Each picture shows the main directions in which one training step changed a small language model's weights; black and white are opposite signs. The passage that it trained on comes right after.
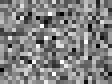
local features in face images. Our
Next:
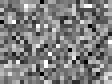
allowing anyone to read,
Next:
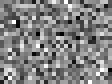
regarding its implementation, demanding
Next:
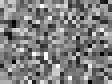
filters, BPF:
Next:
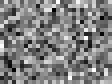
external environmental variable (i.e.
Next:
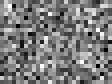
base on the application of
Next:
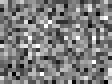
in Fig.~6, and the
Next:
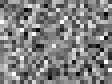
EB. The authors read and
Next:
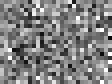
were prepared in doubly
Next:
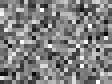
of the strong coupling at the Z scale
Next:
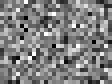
that although the DOS for
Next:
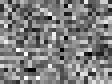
design strategies and fabrication tools
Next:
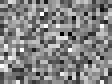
> 1800 patients scheduled
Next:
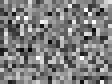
models for the scatterers
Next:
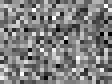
in the context of insect flight
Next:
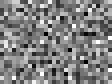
is interesting to note, that while
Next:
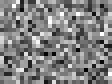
case, is governed by the
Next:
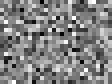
elliptic boundary value problem.
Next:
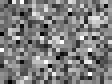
the total workflow of exploration,
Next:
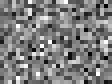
pest control programs. 2.
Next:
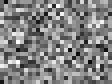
the optimal end user net consumption for
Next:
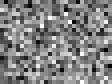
home I do not receive
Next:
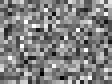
in the lowest-lying states.
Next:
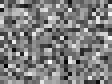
Syria Warfare
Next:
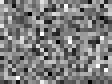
searched for in the
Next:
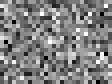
landmarks. Trying to
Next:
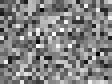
of choice for the female
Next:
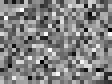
is connected to each other.}
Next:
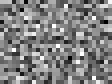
produced by material flowing along the path
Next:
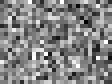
\(L\) labels the
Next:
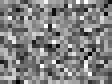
larger problem: the dearth of
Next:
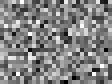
Eastern Europe: The
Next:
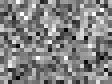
extent and resolution To be detailed in
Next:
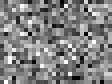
moment ~$l$.
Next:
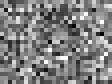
interactions is not fixed but varies according
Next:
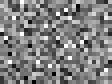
– Pilot Study.
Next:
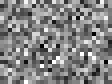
accuracy, selectivity, limits of
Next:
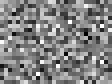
determined by choosing as initial point
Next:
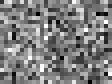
illustrates the corrosion
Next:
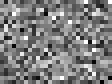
(say the frame
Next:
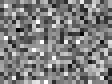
conceptualization, funding
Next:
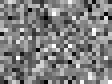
different from those observed during the 1998
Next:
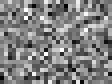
creating a P2P
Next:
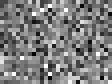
– *if the project intends
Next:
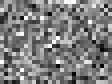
enabling lighter structural
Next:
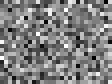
avalanche diode
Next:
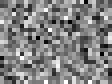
and Statistics,
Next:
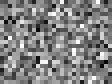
Garrett considers the
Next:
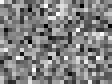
hepatitis C virus
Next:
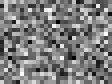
during load balancing.
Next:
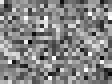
be used, but also how it just
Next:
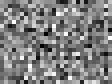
a power-law with exponent
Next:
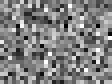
showed significant academic improvement.
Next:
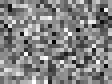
difficulty to understanding the cultural factors
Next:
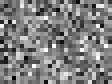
with the answers depending
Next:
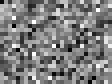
of state of neutron matter and the
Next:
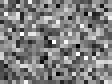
In the cosmological setup,
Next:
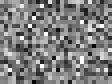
development, we make the dataset publicly
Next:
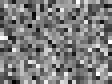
The above Table 2 and Fig 4 represent
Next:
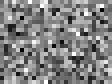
-m$ reflecting the
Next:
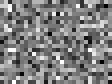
his own ambitions,
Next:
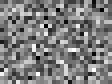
forward difference in time and a central
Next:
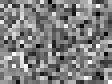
machinery industry,
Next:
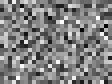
environment and public health. There are various
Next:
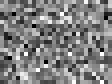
2P-OFD in combination
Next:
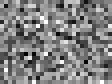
space are called fractional
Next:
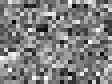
aiming at deciphering the
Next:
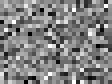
the terrestrial
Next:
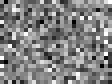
the form \begin{align}
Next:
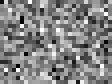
the AMM film. References
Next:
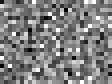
homogenization methods to coupled
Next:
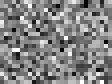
The product analysis was carried out by
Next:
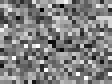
either a clear sign of flavour
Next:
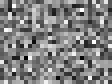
omitted from the figures.}
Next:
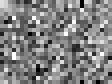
scenario, which has previously been discussed
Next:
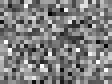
alloys are analyzed.
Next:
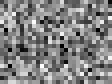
and implementation of \system{},
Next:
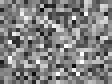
in the system. We suggest that
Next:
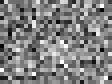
and when to do to achieve a
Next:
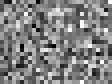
Theory (GFT) approach to
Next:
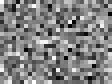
nucleus, forming a
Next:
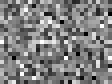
demonstrated through experiments that the proposed
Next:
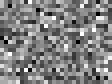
back onto our feet and find
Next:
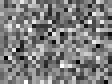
Formulation Tensile
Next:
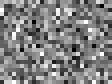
is reusable and potentially useful
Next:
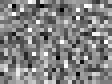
longitudinal dataset spanning 14
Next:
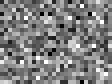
soil/land degradation studies,
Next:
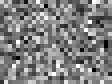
but it still outperforms
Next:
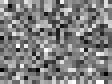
parallel configurations, we can
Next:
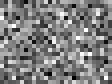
between two distant atoms
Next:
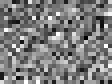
a high-degree
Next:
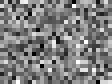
context of mental health,
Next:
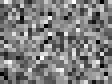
BPS black hole microstates
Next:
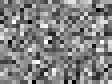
has its original entropy, however,
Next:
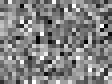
these stages Fig.6.
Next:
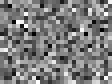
SA-C did the
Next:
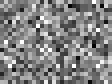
factor in the amplitude. This choice
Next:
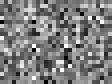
to stand in the line with their
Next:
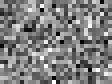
of concrete i.e equal to
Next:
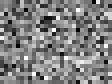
path in Nigeria. These include
